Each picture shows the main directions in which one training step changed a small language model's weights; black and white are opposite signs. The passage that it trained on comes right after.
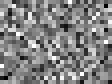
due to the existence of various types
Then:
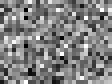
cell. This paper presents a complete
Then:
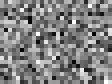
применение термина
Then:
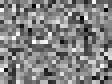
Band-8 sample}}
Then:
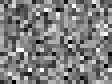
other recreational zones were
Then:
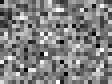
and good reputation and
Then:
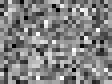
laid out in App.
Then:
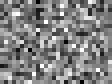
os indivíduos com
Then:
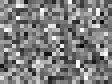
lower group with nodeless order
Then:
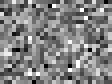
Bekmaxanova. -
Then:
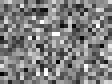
y altamente prevalente
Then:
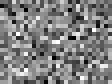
“Maktabgacha va
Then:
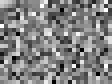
The circular dot indicates on
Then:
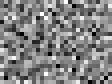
crowding distance to maintain
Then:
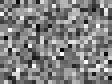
modificarea sau
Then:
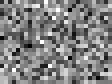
ПРИ COVID-19
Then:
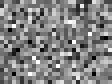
constraints imposed by her involvement
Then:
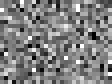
kabap etiw –
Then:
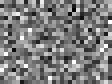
results, the disparity between
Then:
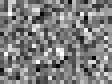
of nepotism, it
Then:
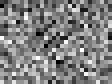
study [14] introduced an
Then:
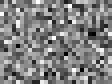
to ensure that end-users
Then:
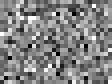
ва тотувликни
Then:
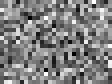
intermediate energy consumption, this upper bound
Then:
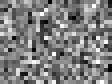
população mundial,
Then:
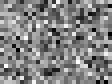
X-ray vortices carrying
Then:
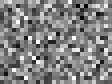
as a foundational component in the
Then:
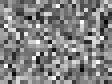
the ENERGATE
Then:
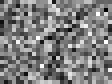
rotation and path characteristics among six
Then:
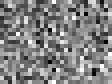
an administrative point of view have
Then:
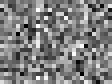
\rcm (less intense
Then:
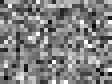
después de la
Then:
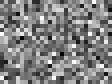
of large vessels,
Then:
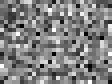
$M$ sites are placed
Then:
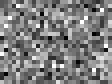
nakledilen bu
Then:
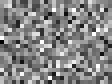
include amplifiers,
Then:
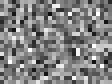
evaluation of the performances of public
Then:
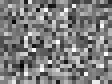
in our manual assessment.
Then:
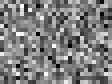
the teacher-set goal.
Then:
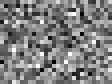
Earth. The L2 point
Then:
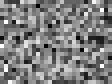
approaches seem to converge to
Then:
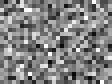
membandingkan harga
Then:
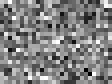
well as from impulsive
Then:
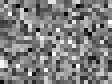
Conformal nanocarbon
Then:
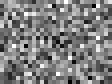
THE WORLD.
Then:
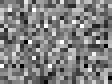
problem it garnered a
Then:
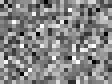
whereas for each other value of the
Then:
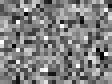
M etropolitana
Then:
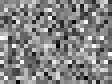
development of the teacher is the
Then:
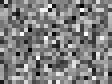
delayed emission (see
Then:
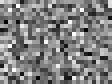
AMP-CTLS to
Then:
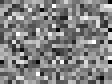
MaNeCo corpus and
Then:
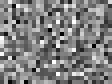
to 2500 samples and it was
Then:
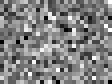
Code are: (a)
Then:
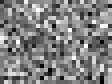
20 min Tempo entre
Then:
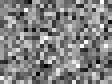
can be taken into account, the
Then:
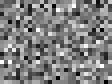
heavy quarkonia, notably
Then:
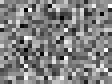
ega. Fuqaroning
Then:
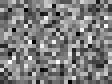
mais elles avaient
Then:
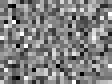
to generate feedback for students’
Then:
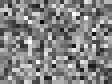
Estilo possuem
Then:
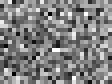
der Meer P, et
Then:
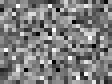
Beziehung und
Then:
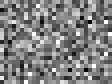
care of their parents. More
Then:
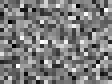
{\it each point along the
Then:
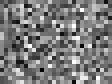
these expressions. The numerical integration uses
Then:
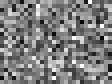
of care; care performance;
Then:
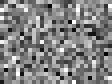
a method to design a grounding
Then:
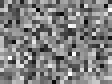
or some keywords: ```
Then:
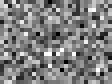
the machine-tractor unit with
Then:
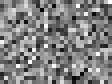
Raqamli ta'lim
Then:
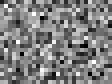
falta aumentando a
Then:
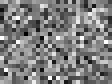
Pauli-y matrix,
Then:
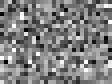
building a resilient and
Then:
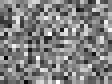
as audio processing or radar
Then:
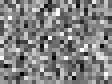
the surface-plasmon
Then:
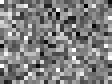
and both these abilities may help
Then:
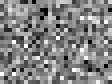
curve gives an eclipse
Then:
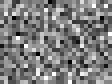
rusticana* G.
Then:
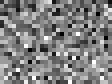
excitations and $\lambda \gg
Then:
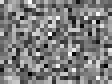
estas decisiones de restricción
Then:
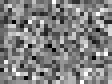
articles on linguistics, teaching
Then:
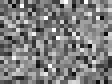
an angular frequency $\omega$ we
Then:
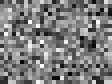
a 10 anos, com
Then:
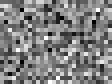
EB acknowledges
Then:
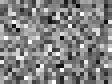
corrections will be important especially in the
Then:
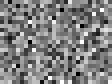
behaviors over relational values
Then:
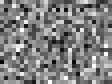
= {Reason to
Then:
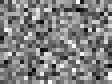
tuvo que energizar
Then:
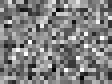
hacia la medicina de
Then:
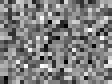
of all pigments,
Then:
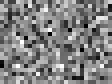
of PE. Binary cross
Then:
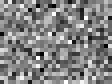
tizimda Vazirlar
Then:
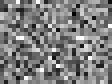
second reason could be related to the
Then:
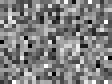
of MTF characteristics. We confirmed
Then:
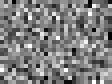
uchun ta’lim tizimini
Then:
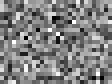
situs berita. -
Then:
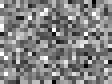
thermal enhancement techniques and heat transfer
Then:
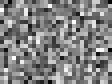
uma ruptura com a
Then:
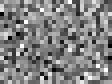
the commercial simulator CST
